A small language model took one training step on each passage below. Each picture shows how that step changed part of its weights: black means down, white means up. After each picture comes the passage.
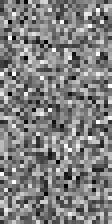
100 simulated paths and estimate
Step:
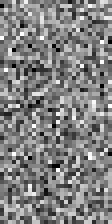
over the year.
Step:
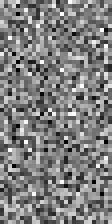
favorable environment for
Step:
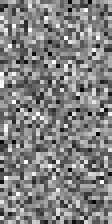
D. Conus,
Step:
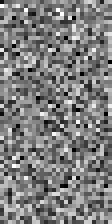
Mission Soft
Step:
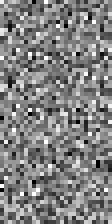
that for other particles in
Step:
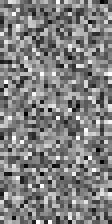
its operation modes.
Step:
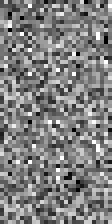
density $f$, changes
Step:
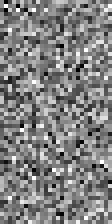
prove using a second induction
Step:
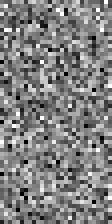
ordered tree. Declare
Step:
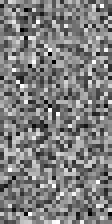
the information obtain in the
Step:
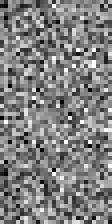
\ud y.
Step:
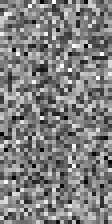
with the general form of
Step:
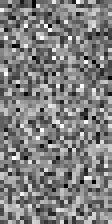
phenomenological function given a
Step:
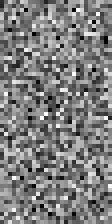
relative dimension $d$.
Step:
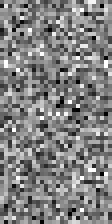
and Laurent
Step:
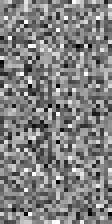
the theoretical formulas on the
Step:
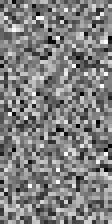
$L$ we have
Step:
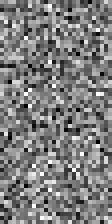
generalization, the data about
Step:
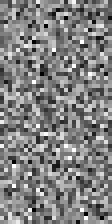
are greatly different due
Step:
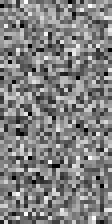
near the static radius.
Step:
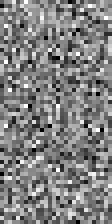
in the proof. It
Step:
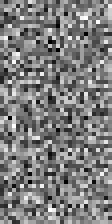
comparable accuracy along with significantly
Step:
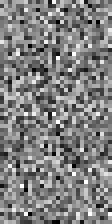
the average mean curvature
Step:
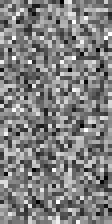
f$ is a linear
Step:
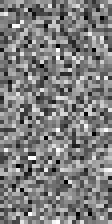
only the posterior
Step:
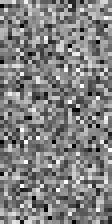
Leisure. The
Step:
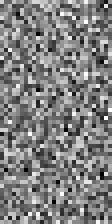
comparison to available data on
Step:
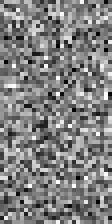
with $0\le
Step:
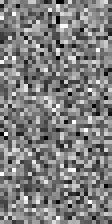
= 0$ may be
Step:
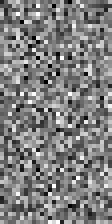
we calculate the functions $$
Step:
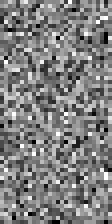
consisting of $r$
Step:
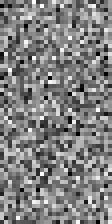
light or detector dark
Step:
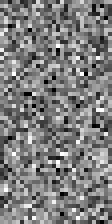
also thank Pranai
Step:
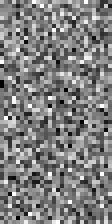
strip to the upper
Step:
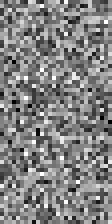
analysis and tries hard
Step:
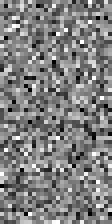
the bad form the
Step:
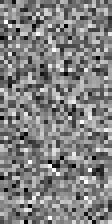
calculated mathematically.
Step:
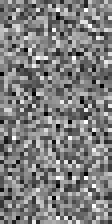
approximation, we add one
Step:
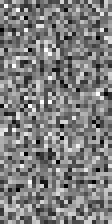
4B). However,
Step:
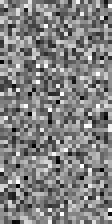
solvable} if there
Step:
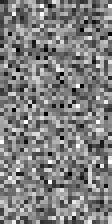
reserve account and
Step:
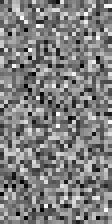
$\alpha$. Consequently,
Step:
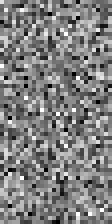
location of the IF
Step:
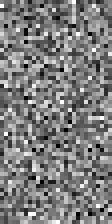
0$, the transverse momentum
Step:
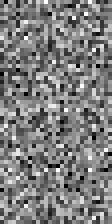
sections given in the previous
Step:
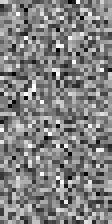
Then, from Lemma 1
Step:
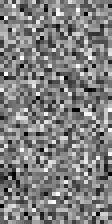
zinc coordination
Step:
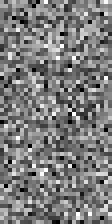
some materials the relative strength
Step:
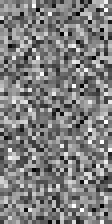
can get a better
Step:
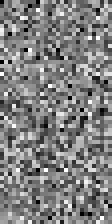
defined by inclusion. If
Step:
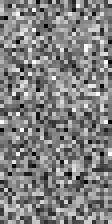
mismatches increment
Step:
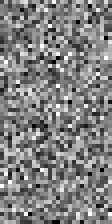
the same dispersion relation will
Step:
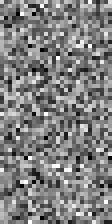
the other two also
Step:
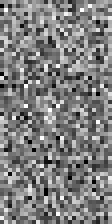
medium. This relation was
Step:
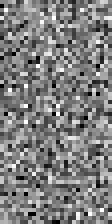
equation. If the expected
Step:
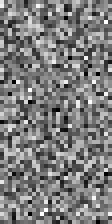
investigate the formation of the
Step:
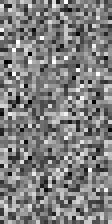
internal neutralinos and bottom
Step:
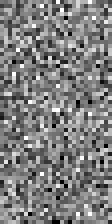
to estimate the mass of
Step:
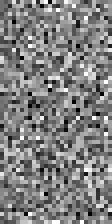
The variability amplitude is
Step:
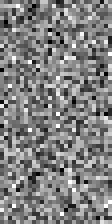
$V$ is
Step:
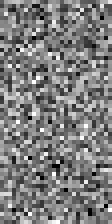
in the presence of efficient
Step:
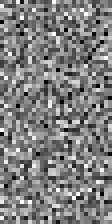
case, a fault
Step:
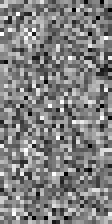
by a veto region
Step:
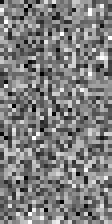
of their outcomes are
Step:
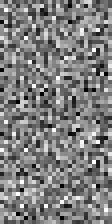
calculations of $\chi$
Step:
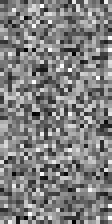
with a length of about
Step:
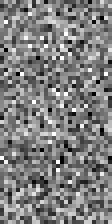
the Landau gauge,
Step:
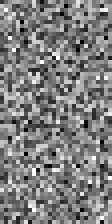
for the fully optimized
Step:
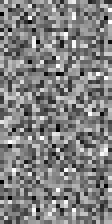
Let $G$ be
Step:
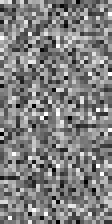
two cases to obtain the
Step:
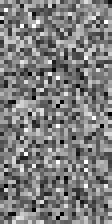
that $\delta =
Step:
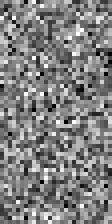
between 2 keV and
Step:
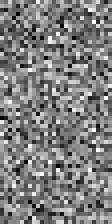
as state, it is
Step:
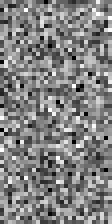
space-time transformation.
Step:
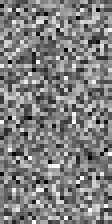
function in the incidence
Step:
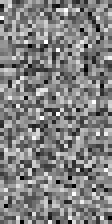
for the planar case,
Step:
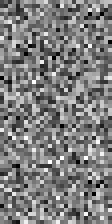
of our best model
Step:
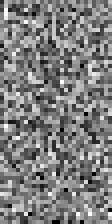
demanding the presence of
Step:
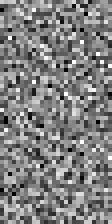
replaced BN from each
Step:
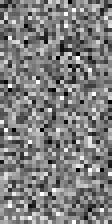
Award (Grant
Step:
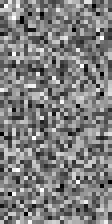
of the X determines the
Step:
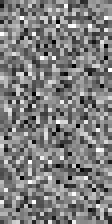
orthogonal coordinates, we first
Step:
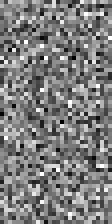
for vanishing external fields.
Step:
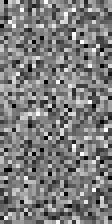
with nonlinear reaction terms
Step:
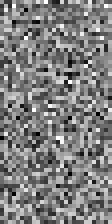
methods, indicating improved
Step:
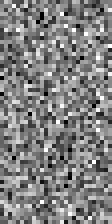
super-singular elliptic curves
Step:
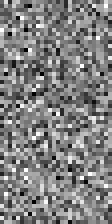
in the setup. The
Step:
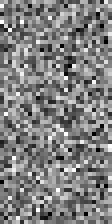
Here, $\Omega$
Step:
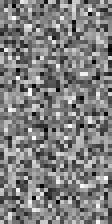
a dilution
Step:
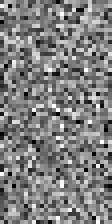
will likely change once hard
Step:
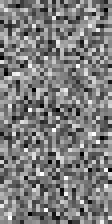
way of testing for photometric
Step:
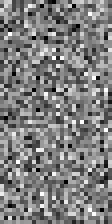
to (Observation
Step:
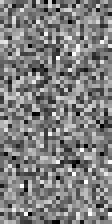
the average of a
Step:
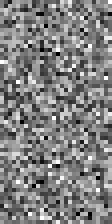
provide a user with
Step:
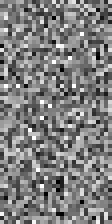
here a more general
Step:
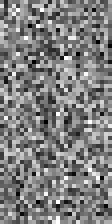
profile is then given via
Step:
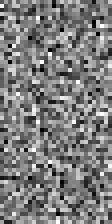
but the results are approximately
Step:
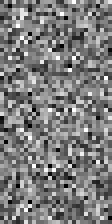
some typical features on
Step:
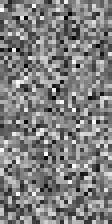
write SOC in a
